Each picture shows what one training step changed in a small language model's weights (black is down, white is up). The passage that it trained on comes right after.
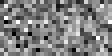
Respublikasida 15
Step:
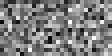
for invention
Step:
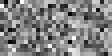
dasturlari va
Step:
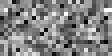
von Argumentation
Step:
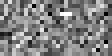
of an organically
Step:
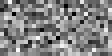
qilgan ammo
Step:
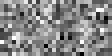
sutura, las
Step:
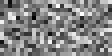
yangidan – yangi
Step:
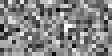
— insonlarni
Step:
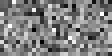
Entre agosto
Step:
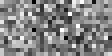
open source
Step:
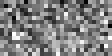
busca construir
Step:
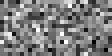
и на детей
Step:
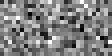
час гри.
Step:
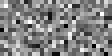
важливими для
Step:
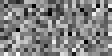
kelib chiqishiga
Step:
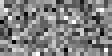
exterioridade objetiva
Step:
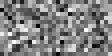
leaching process.
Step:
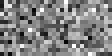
sobre mortalidad
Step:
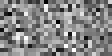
yer alan
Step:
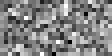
tabla 2,
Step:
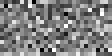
olimlar ham
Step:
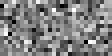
eso Juan
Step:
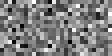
réduction des
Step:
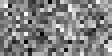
problema pero nos
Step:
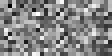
ciência e da
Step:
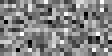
2. Закон
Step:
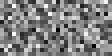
язык для
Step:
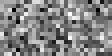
presença de um
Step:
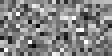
собой один
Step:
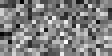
of Advanced
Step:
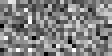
del ayuntamiento y
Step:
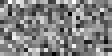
media applications
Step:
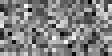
Míg az
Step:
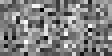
экан, уни
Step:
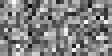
que esta cantidad
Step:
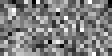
tayyor metall
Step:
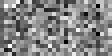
современных технологий
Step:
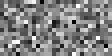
боли после
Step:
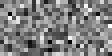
current state
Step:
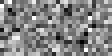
bir savolga
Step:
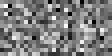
del lecho,
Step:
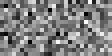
Systems of
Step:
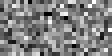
de P . Las
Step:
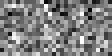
laterales, y
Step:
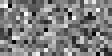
exceso de
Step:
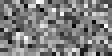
y NFI de
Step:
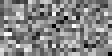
У загальному
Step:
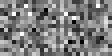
elástica nos
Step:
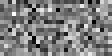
Realidades de las
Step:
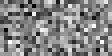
компаний к
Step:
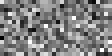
mediatheek in
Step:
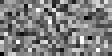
va yozma
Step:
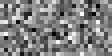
Bandung Untuk
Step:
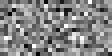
yerda qon
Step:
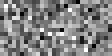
The methodological
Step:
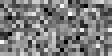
in a specific
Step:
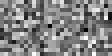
los indicadores
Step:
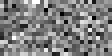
effet, ce
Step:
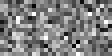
distracción e
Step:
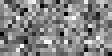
их постоянную
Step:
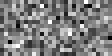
инфекций и
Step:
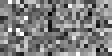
o urbanismo
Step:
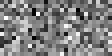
Particularidades sobre
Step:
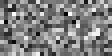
de vida da
